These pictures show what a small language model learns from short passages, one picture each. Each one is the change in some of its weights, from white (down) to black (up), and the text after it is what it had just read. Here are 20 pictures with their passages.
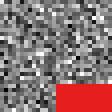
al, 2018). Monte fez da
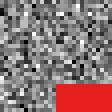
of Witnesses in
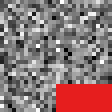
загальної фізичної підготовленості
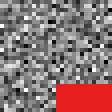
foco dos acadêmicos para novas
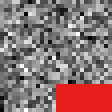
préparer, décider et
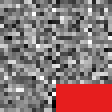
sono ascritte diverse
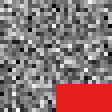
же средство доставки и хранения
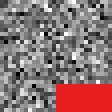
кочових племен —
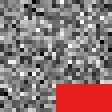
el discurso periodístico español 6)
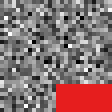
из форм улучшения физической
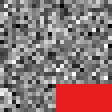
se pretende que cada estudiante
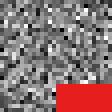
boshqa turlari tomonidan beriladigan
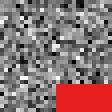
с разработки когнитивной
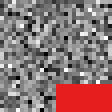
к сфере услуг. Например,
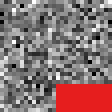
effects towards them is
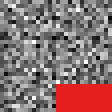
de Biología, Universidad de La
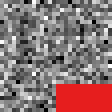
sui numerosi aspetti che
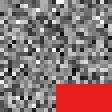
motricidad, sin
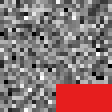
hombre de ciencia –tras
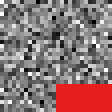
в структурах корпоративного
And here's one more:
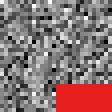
оперативне проведення необхідних
